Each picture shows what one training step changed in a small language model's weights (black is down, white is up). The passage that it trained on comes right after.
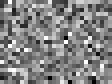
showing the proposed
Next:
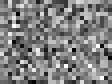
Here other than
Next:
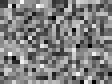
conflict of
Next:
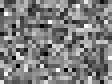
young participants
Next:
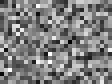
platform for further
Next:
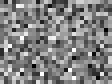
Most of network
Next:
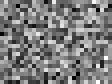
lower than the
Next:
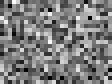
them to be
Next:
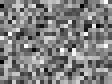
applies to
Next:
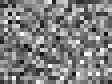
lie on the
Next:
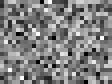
with no additional
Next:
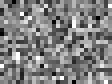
mounted on
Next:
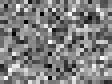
software development
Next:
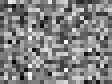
given. A
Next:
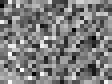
loading of
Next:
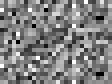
incidence is at
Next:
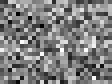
component of the
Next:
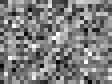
capabilities within
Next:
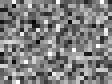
teller does
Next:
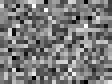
research hot
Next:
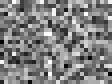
strategies. This
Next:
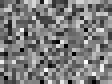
the presence of
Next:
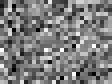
difficult to
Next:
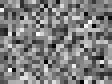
conflicts with
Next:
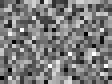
the visual
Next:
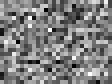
regression analysis
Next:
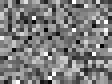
indices form an
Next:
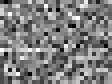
combustion is
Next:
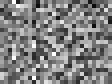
and University of
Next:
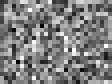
developed modules,
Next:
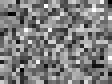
infected 4
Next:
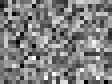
control, by
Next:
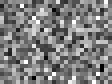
the target
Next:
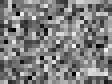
accordance with
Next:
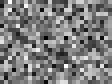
significantly different ($P
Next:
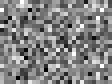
in ITS
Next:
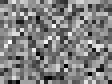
is the main
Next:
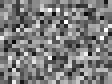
refer to
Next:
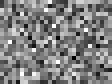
to maintain
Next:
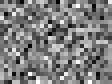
In finance,
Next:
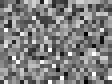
the need for
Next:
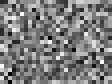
of interest to be
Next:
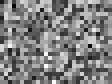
conducted to develop
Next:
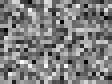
properties allowed
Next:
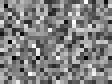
greatest health
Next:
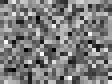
is usually more
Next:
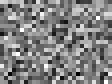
points to
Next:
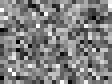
system are presented in
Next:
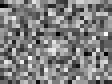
3 years. The
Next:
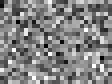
that end in
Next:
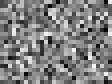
Service area
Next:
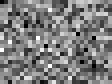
information and knowledge through
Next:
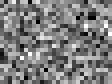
image has a
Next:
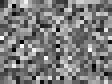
situations problem
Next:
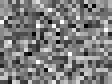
or her to
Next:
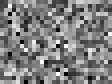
preparation and
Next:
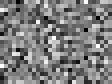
When the
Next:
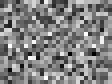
the study design,
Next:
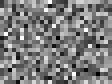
to determine the
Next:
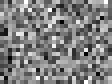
Variation A
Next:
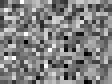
described from
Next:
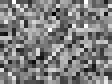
dates which include
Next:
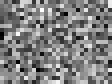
transport and
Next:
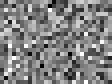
The study involved
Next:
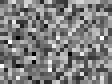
in all these
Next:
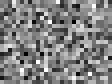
government will provide
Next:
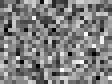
the Web
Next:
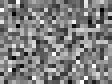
and other parts
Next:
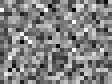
removed when
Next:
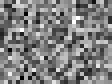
release was
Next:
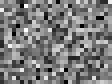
studied on the
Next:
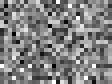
continental and from
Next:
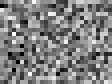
14 years -
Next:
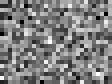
their resolution
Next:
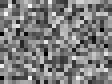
animals each.
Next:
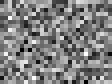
study was conducted at
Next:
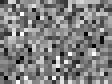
of the operation
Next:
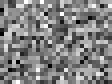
have observed linear
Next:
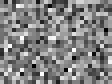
Most of the
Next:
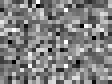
(n) and
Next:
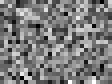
media theory
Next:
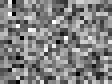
women, the
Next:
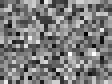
the solution was made
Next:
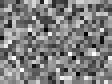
the use of
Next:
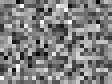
when leaders
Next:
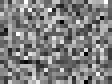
Variability of
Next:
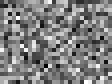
literature and
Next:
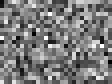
be handled
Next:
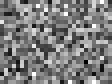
the median and
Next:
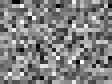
is realizing
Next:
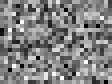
measures, including
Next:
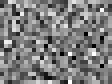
at the primary
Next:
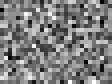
the world deal
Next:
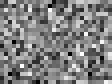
The period before
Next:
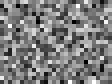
the youth
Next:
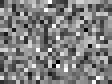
to nuclear
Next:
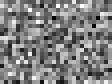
rotating structure
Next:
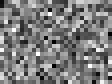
be caused
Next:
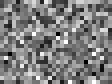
the nominal
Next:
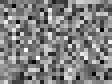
This process is
